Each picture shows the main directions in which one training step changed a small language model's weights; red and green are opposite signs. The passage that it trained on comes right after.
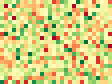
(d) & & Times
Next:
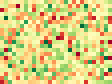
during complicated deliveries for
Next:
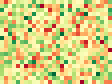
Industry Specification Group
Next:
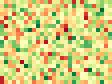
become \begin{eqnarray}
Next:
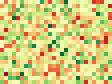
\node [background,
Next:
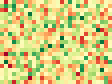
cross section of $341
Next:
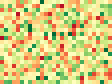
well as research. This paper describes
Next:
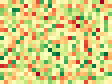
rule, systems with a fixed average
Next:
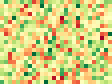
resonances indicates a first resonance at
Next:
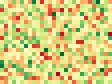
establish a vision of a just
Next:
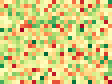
in college were you able to
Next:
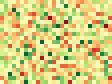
{will provide an alternative means
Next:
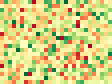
implied in the saw
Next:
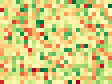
be finite and, in the case
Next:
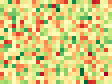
levels of education, specialist
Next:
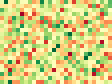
bands and quasiparticle bands
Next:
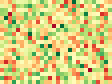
\end{equation} with
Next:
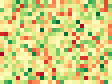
minor components of oil, and added
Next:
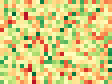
2D potential energy surfaces.
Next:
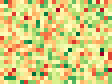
slow winds mostly come from
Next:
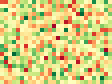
USG bulguları
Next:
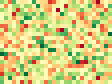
maximum annual cost subscription
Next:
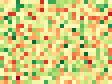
created by Bjesse,
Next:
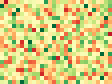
the complaints in the
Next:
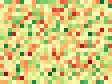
values of the third-order
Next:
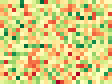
$H$, consistent with the
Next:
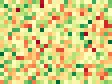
approximation problem, which may be
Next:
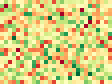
Insert it into the definition
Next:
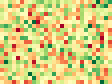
have presented and studied two simple models
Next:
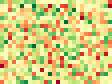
outperform them on images.
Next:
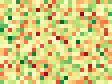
of language phenomena, the methodology
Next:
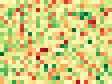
of similarity between them and the organization
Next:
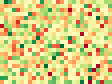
the earnings generated and
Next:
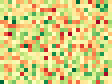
sensors that cruise and
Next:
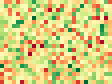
mobile low-end devices.
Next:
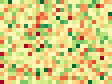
aligns with findings from studies with
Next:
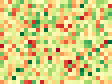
were defined according to similarity of the
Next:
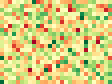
affect the attribute values in other
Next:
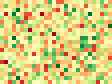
level of motivation among Grade 4
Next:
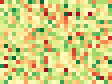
nicknamed Ithy
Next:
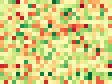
from Run 2 start-up
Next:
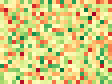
setting in which learners with disabilities
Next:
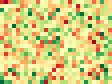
outcomes. Results: The study found
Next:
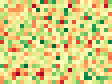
that the anomalous skin effect
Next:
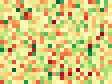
potential. We keep the donor
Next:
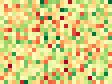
which molecular clusters form and then grow
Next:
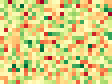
check the validity of the code.
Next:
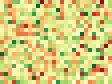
words and phrases that the
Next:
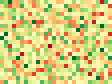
effects were investigated. 2 Experiment
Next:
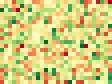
to $\IH$, there exists
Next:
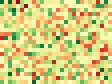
soils are put into five major
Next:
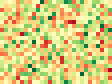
a social media group using comments
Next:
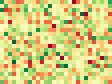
are Christians that consider
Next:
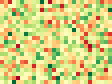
\cap \mathcal{R}
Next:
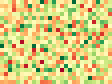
the simulations, the physical mechanisms that
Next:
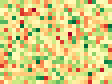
mins of irradiation.
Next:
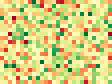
peaks correspond to the TCP phase
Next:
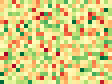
comprehensive overview, machine learning solutions
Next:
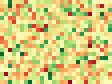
a first-order manuscript
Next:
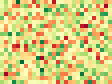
intragastric tube.
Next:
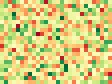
not completely flat, since at long
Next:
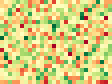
of $\mathbf{D}$ are
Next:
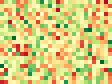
has to be taken when directly comparing
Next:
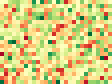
subjected to shear executed
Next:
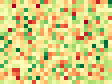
any memory effect has become much less
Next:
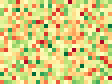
sources, is generally lacking.
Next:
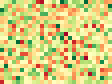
SEM, EDX,
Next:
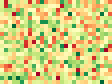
(148 nt variable;
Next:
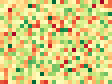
for the force matrices of the three
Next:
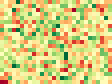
point and for this reason they display
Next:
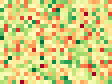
cancellation is demonstrated in
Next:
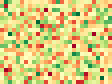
(2022) proposed a comprehensive framework
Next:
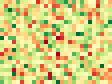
is similar to the study conducted by
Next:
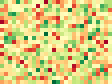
shared television viewing,
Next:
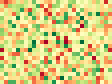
21 sequencing replicates into
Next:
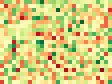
represents the vdW attraction
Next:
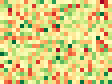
as compared to the single-axis
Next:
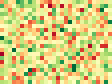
College and Hospital,
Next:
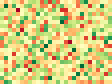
field operator that contains the Fourier
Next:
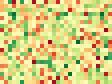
layer operating exclusively on
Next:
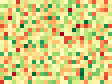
of events, causal relations,
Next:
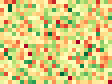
by electrons and the valence band
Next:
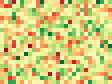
optimization functions (IOFs)
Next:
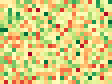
as a service vendor and
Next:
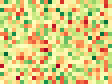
With respect to the Lorentz structure of
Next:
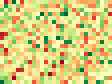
speech. Further analysis of this
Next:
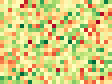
on an $\eta$-grid
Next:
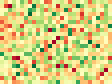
studied above, so for the second
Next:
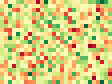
and S-doped
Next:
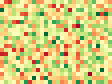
This deliverable reports on the
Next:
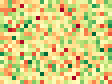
considering recommendations of the Community
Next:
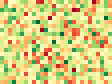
Before making ultra-high vacuum
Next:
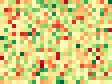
is a means to enhance business
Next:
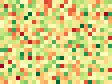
IEEE 1588, Precision
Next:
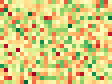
scale (Zhai.,
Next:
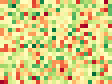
benefits eligibility determination as a
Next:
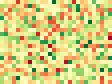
for the bar, column with round
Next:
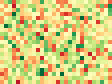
normalized internal variable allows the model to
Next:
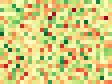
the hair and protects the inner
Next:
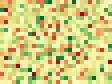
arms around it.
